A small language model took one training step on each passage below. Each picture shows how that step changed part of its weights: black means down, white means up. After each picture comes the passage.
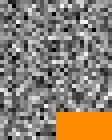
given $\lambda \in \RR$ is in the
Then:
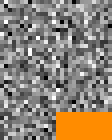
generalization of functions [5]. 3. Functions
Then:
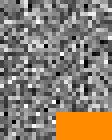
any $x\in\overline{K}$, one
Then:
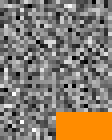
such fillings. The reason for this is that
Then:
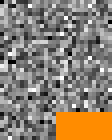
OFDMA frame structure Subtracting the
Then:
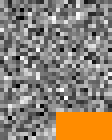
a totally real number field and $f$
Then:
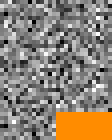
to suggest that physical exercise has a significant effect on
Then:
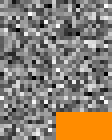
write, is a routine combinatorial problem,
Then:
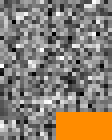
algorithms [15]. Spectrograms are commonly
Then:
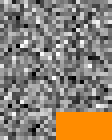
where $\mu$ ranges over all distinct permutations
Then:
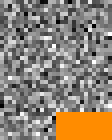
\end{align*} Now consider a general
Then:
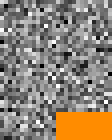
long, smaller than in P_3 with one small
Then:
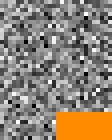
dimension of (30 m x 0.25 mm x
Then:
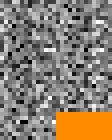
caring practices in their mutual recognition and in
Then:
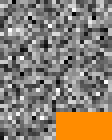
This is because the number and capability of the
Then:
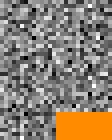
regard, adopting and adapting the best practices of
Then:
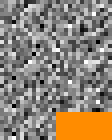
initiatives and companies with a systematic classification of sustainable economic
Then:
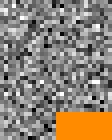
the rectangular bricks being the worst
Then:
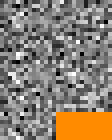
\times \Omega_{DNA-hole}
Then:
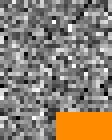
mechanical and electrochemical performance of SPEs.
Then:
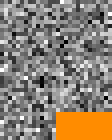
minimum waste (Rakocy et al.,
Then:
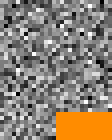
pro-setting. Some technical results on
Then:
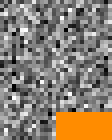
criteria present lower uncertainties but are clearly the ones
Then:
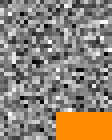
Vocational High Schools Centers of
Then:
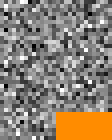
strong association between the increase in weight among the patients
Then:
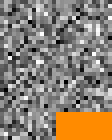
adulthood. Mental health is
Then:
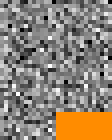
those items (use cases, functional requirements,
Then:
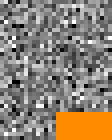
Lemma {\sc i}, let $x\in
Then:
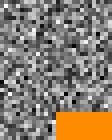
matrix must have a positive eigenvalue \cite[p.\
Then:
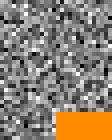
\underline{\varepsilon}(\delta_s) =
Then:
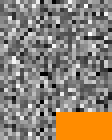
a certain period, according to Accounting
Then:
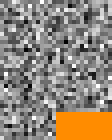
the aim of indulging in teams activities or
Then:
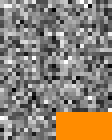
situation is best summarized by the following commutative diagram in
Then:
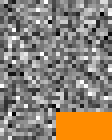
error collapses against $\epsilon\sqrt N$,
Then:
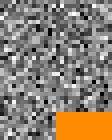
that is the term "Hijacked
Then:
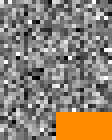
personnel, with exclusive purposes for the study
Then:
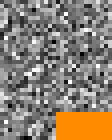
time-series improvements, the chronology choice
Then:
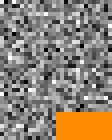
of the Milky Way’s
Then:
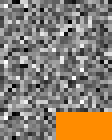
labelling satisfies is equal to the number of edges in
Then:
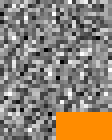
problem by applying a BGP reflection at the
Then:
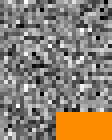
by the white color assumed by the samples head,
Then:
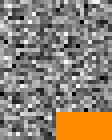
be a commutative Banach ${\mathcal A}$-${\mathfrak
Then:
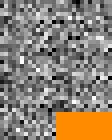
serpentine bundle in a humidified
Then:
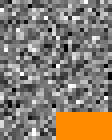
algorithm via the NA-Hutch++ error
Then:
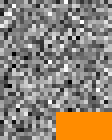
a prominent way to numerically integrate it
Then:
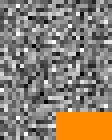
Task Force (FATF). At EU
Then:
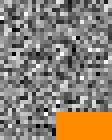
the linking graph of $\D,\lambda$ is
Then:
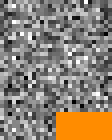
different array-sized variables. In this
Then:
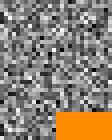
stability of $\phi$ is still determined by the spectral
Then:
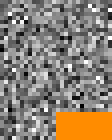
[6]. The generation of intonation curves for
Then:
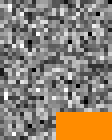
decrease in peripheral uptake and utilization
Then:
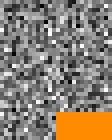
training samples are extracted from a one-dimensional target
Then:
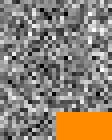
know how the parameter optimized as the supply voltage is
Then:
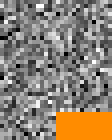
[1] and e) apply other optimization methods,
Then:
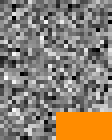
to the production of demolition wastes
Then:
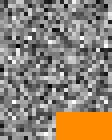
by OODBMS and to store the
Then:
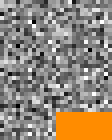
provides different results (a better constant, with
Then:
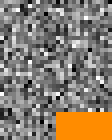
[11]. Table 1. Dysarthric
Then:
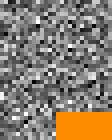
digestion and, consequently, their growth and
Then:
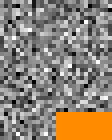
Birken analyzed inexact fixed-point
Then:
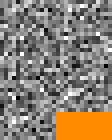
compressive strength and stiffness decreases. If
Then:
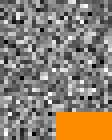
two figures, some results are confirmed while some
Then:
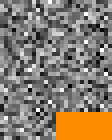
and is given by, \begin{equation}
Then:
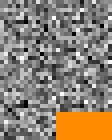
chain research and improves the field of supply chain management
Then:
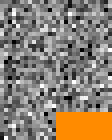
on historic load data. Engineering-based models are
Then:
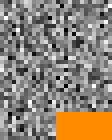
term in those equations renders the system nonlinear.
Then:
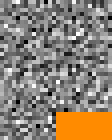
in the new normal. While the older respondents obtained
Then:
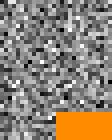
evolution of elliptic heavy SF₆ gas
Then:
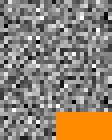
a major pest of greenhouse cucumber
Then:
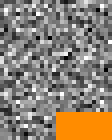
map takes $[\beta^+,K^+]$ onto
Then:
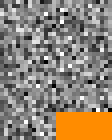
adopted in all the simulations. This approach was labelled
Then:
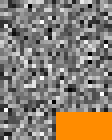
so far, are obtained by elementary means. In
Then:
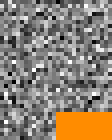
great interest and the studies carried out by many state and
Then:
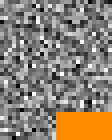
in Theorem 2.1 and set $u$ equal
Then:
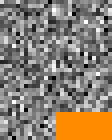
and lesion growth model in the intima were
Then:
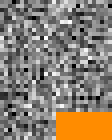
Work From Home (WFH) system and
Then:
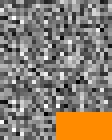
the compounds; and W.O. and
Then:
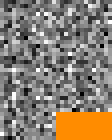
models. Smaller models are models that describe the
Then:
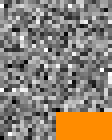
finite number of values. Fix $\varepsilon=
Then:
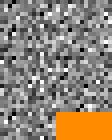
Numbers City Centre Electricity
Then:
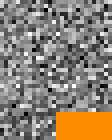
which operates directly with the memory, breaking the
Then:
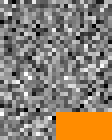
\end{align} Applying the discrete
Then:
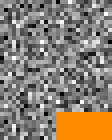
e.g. \cite{RE} page 21
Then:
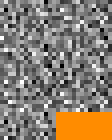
K.R. and P.B. designed
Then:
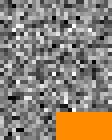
using a knowledge-based approach Emilio
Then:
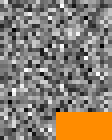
the condition is satisfied, for instance, at
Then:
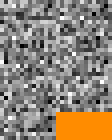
to a managed environment when using external systems in the
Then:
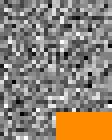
it. You’re a hero.”
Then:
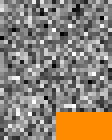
\bigskip (a) - \textit{
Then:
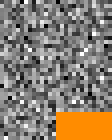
not show any abnormal cells. The patient was taken
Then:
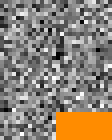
of the organisational environment, SET
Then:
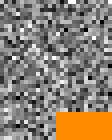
Statement on the use of AI The authors
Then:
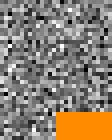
the 17 EU member states. These include both
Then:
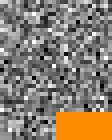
is a module. As mentioned above, the last section
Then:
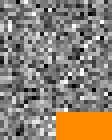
outwards from ${\bf x}$ with the same
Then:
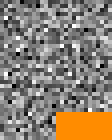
Cost - Cost of liability and compensation
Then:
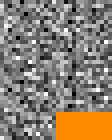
include the Meixner and Charlier polynomials with
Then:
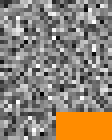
of all $d$-dimensional quasiperiodic functions.
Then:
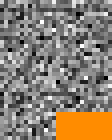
to the case of ZI loads),} it
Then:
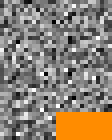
instance, this subclass contains the tilted algebras
